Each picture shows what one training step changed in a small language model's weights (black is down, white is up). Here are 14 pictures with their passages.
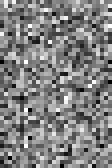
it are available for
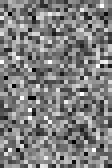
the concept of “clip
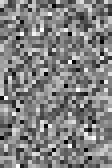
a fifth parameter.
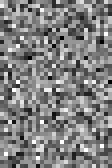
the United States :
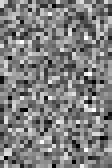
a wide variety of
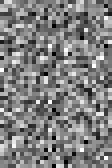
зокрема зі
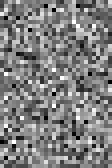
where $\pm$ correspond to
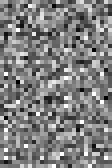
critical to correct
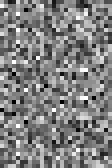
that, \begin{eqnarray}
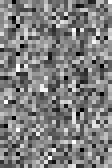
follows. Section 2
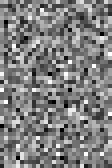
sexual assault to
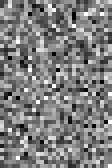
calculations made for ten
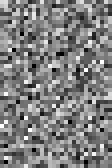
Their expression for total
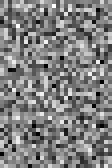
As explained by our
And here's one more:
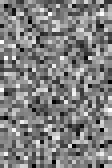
ocre, que faz a
